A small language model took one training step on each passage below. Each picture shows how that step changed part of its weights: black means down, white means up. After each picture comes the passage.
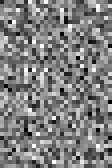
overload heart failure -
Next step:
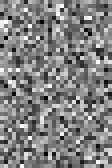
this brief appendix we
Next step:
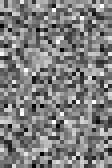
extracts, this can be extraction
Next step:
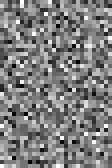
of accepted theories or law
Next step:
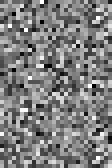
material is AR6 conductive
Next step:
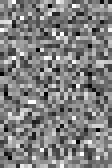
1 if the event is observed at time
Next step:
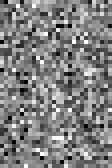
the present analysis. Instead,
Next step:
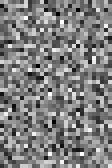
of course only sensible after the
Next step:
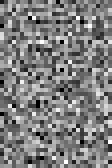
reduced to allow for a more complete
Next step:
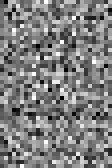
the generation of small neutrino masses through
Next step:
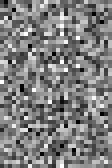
these reasons make it necessary to
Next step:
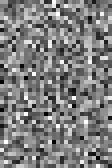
not so important for music;
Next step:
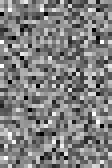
change, however the results of
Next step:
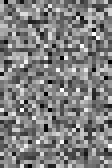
use of the Wick theorem
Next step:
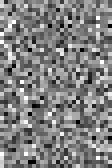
carry out the integrals over the
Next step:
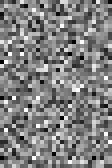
launching questionnaires to
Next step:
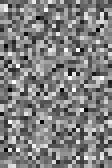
that translocation is faster when
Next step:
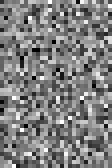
corresponding to a given $\Delta
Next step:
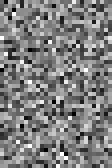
support the vanishing point. However,
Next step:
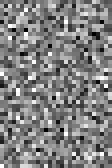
in exhausting the
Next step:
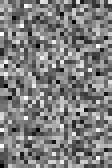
sonic aesthetic.
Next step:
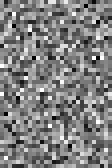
reason for the demographics, but
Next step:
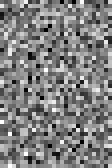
lead to a composition becoming
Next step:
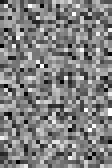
Table 4 Distribution of
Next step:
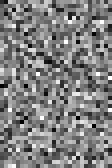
that the sliding mode control
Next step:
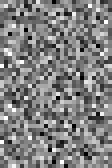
mathematical challenges. Studies show that
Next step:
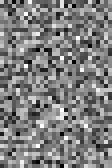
or significantly increase prices. In
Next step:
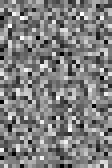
And to open up the concept of
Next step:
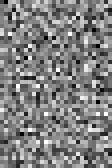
the parameters $\varepsilon$ and
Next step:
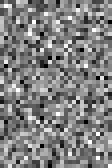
since over 90-95% of
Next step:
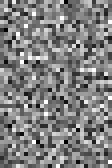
the fractions of labile
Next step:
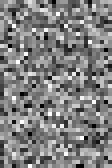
and charge satisfying the criterion for
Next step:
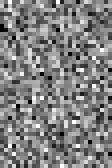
two, reported a high correlation between
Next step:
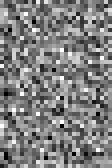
projection matrices in the
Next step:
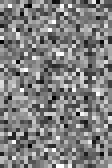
production process at a minimum. In this
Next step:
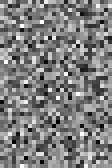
A physical theory must be expected to have
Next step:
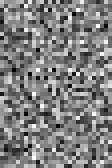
who smoked 20 or more
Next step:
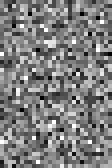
(Table 1) which are in agreement
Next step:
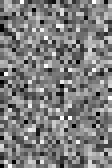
several years and has performed dances from
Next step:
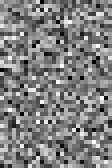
SESAM Collaboration,
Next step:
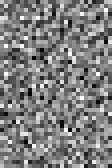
Consortium exploring three
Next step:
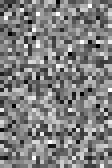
not fixed (grand
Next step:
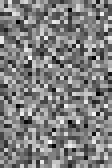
search, and the observation that both
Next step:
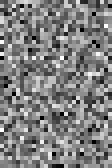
the bending magnet or in the
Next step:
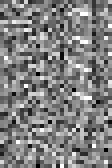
Laboratori Nazionali
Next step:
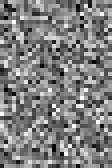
Reflecting on the cases studies,
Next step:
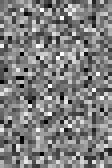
CuMnBi}$ of
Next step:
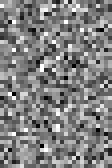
laptop. Collected
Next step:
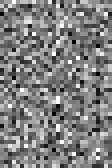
- There is an urgent
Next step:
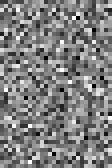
"A technique to dispose of
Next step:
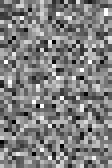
not observed any significant jumps in
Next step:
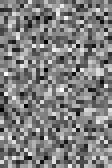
is irrelevant for our
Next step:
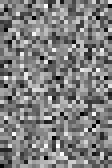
the feasibility of the system.
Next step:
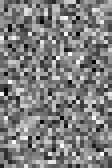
controller has been implemented on the
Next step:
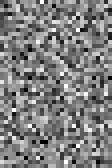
of a digital infrastructure needs
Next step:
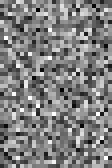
contamination of the nearby source
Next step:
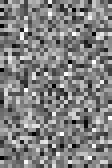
6mm, loaded with
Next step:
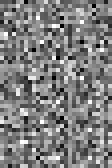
which include lower noise pollution,
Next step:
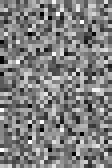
and computing resources.} %
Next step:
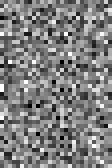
remains almost at the same energy.
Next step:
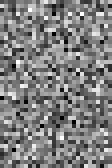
Based on these reasons,
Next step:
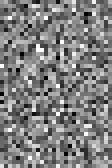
predictors of group size, while
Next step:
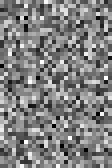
due to uncertainties in the source distance
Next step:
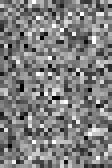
Bruker pulse
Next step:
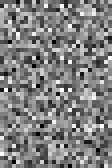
in potential problems where the potential is not
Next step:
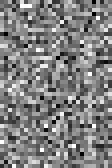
accordingly \begin{equation}
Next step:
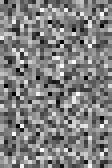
NIR TDLAS N
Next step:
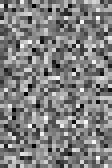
signals based on the observations from a
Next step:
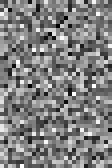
the counterterms in the
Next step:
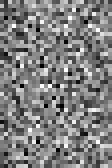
discrete group of symmetries
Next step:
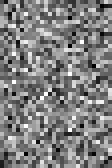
test set samples the phase space of all
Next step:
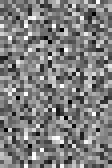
proficiency level or gender were
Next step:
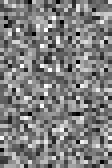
a 2~nm spectral resolution over
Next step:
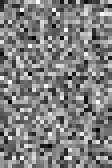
K_h and the junction temperature
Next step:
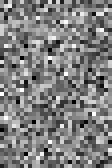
phenomenon corresponding to the SFB
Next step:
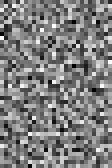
architectures, allowing the use of
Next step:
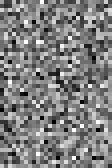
methods will be used for the life
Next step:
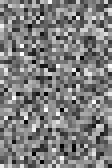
angle can only be derived from full vector
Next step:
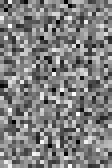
are less severe and the age
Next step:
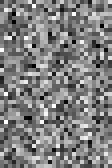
in Hurkmans and
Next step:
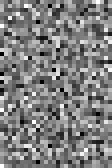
aluminium alloy hybrid
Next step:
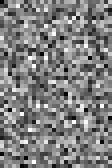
and backgrounds, and used two techniques
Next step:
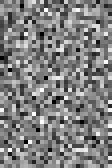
faced moderate difficulties
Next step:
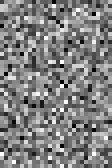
Bacteria Sa Bs
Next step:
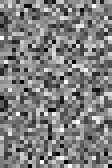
lack of scaling. All
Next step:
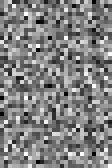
and the LHC - will produce
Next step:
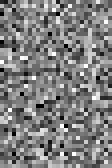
children's hospital,
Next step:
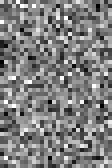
omitted. The subscripts
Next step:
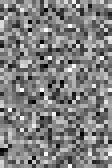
scattering angle (000$^{\pm}$
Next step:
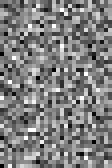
previously tested and showed high
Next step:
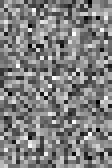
of $m_{ij}$ contacts
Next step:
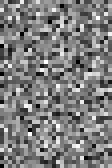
14 Aeronautics and
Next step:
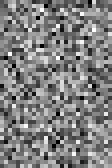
two intent measures and the consistency
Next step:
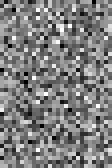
In this section, we exploit
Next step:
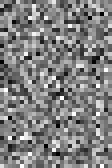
on average 12 bins were
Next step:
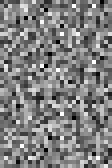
$\mathbf{P}_k$ in
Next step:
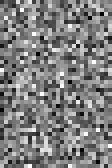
on linear (the left figure) and
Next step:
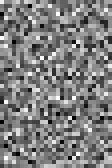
of group 1 (Countries with
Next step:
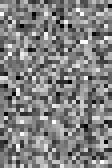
the Department of Energy under
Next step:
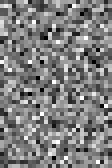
up to 70% of various
